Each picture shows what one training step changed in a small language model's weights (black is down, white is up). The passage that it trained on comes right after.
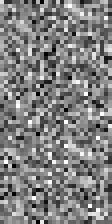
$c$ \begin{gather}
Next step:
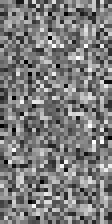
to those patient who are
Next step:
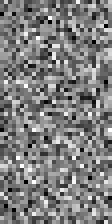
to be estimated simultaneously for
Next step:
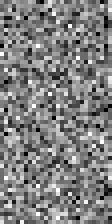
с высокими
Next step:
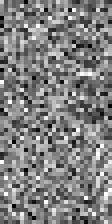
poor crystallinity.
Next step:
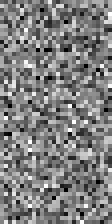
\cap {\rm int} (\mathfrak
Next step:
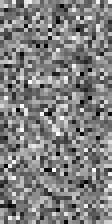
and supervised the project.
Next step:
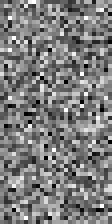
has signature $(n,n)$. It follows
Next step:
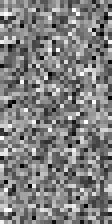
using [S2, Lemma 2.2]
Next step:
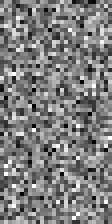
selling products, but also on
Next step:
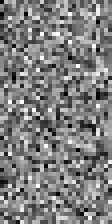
ready to give the proof of
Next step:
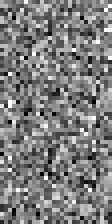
The models are used to predict the
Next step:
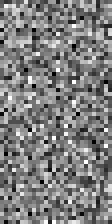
for which P_a is almost
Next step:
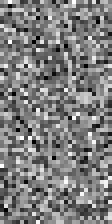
each fixed-point iteration
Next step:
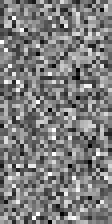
Consecuentemente, en la
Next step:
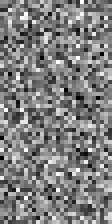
PPT(soglia di
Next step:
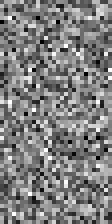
dentadura había
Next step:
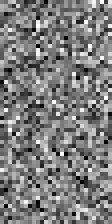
di Storia Naturale di
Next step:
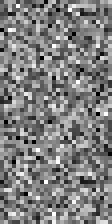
ni su actual paradero.
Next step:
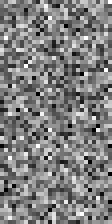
His inspiration for this theory
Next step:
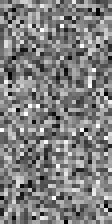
EU citizens is the least
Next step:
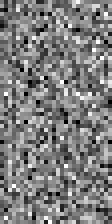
Step 2: Convolutional
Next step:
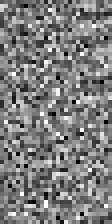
realizzare un coordinamento.
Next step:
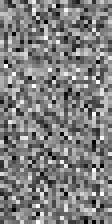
and greater B. Clinical
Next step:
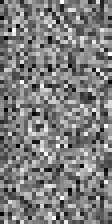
the fibers. Suppose that the
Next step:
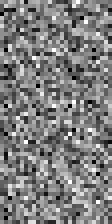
I., Karjavov A.
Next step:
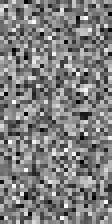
jelas dan terbuka
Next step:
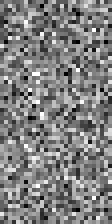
as two, four, five,
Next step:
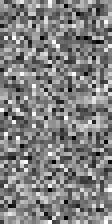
in $V(\R)$ has only a finite
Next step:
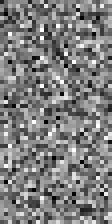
very clear geometrical
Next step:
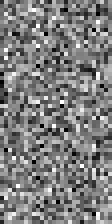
tend to find relevant only for
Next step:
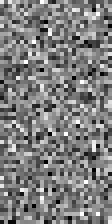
only upon $n$. The first and second
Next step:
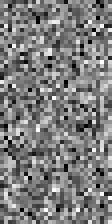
from the starting point¹³.
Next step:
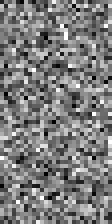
Pre ESOP period is more
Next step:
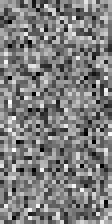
of branch functionals $\B$ is
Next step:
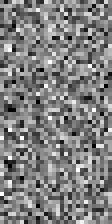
напряжения в
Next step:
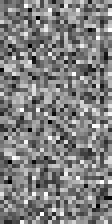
because $(C,D)$ is contained
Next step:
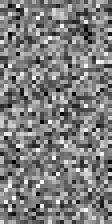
sociedade. Nota-se,
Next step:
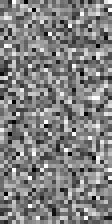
habits which are specific to each
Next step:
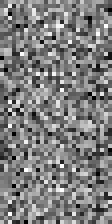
is due to the fact that the trace
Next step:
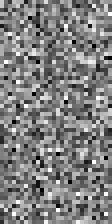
predmetini o‘z
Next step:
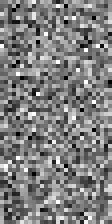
calculate the characteristic function for
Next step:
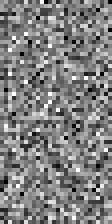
NY: Cornell Lab of
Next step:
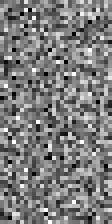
calculations can be manipulated
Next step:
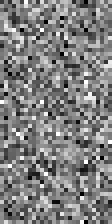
title of the Medium
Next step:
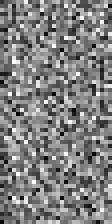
or even living beings.
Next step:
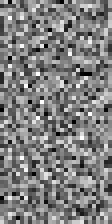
discriminatory information
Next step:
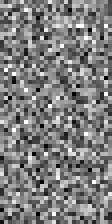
bo'lib, ularda
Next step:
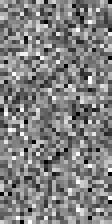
Technology (RIT). The
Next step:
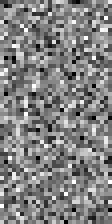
Symmetry] Given any function
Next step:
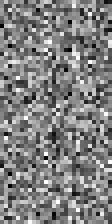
\end{array}. \right.
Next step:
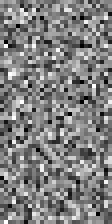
and skin problems. In
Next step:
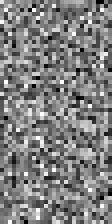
will simply write, in
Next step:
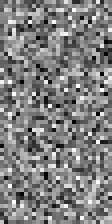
physical gap between student and
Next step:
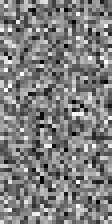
Ichikawa, Y.
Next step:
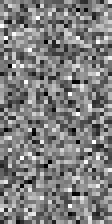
r= \Gam_{\Omega}
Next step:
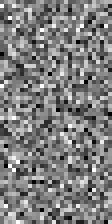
zarur bo'ladi. 2.
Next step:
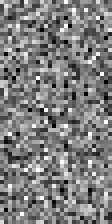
recently a decentralized algorithm
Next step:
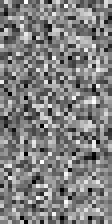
that most atoms have a diameter
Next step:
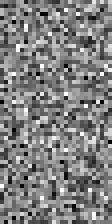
study it in a Lorentz
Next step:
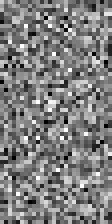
college courses; increase research
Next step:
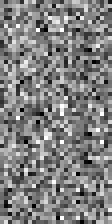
asr avlodi»,
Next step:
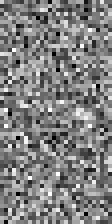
supervised the overall study.
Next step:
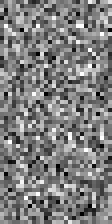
article inform about mathematical
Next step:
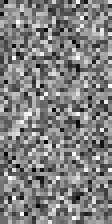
the sperm DNA and
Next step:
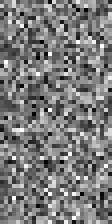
normative documents and are
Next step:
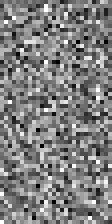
durante la recolección
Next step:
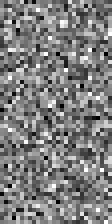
a través de los cuales el
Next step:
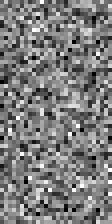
Prof. Anind Dey’s
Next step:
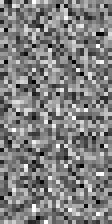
oshirishda muhim
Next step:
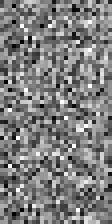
the manipulation of energy
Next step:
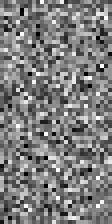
en arcas y armarios
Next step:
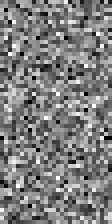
mL/hr for those with
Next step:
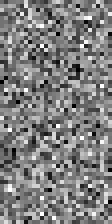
the data origin, purpose,
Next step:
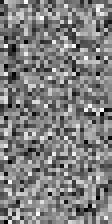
initial value in the estimate of the
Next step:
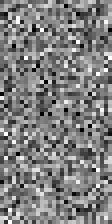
in the lower 1/3 of the
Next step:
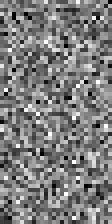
Tertiary Care Hospital
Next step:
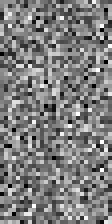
до передней
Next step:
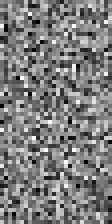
so reduced activity leading to
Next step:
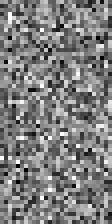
resolution of singularities of the
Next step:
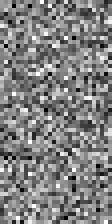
$R(t)$ defined by Lemma
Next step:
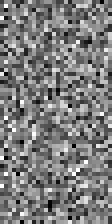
бош мақсади,
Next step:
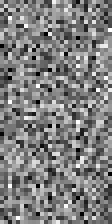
University of Tamil Nadu,
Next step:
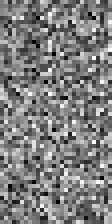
elementary calculation that $(-\nu +
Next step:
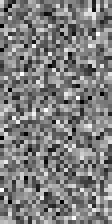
more than 85%. The results showed
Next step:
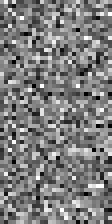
with $\psi (y)=y$ and
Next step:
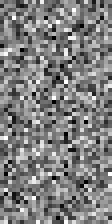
the disputing parties while
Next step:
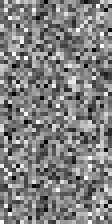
WITH TCSC
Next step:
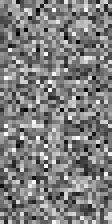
de quienes llevan un
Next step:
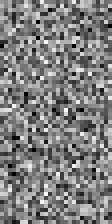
property, as first established
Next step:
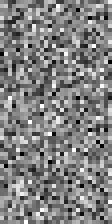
or predicate was forgotten
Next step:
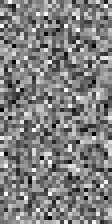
in United Kingdom with
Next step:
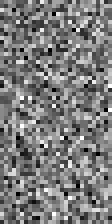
pancreatin digestion.
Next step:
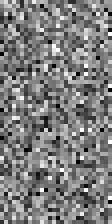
Dan Natalia V. –
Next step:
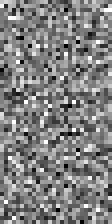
pedidos e entregas
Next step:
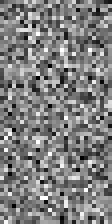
is a $G$-invariant
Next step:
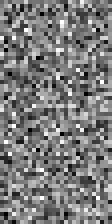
a representative low-dimensional
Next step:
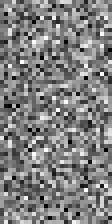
we studied the structural changes in
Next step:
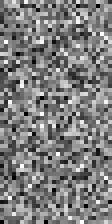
que restam. A gestão por
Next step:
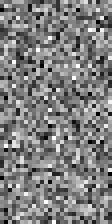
the Social Studies.
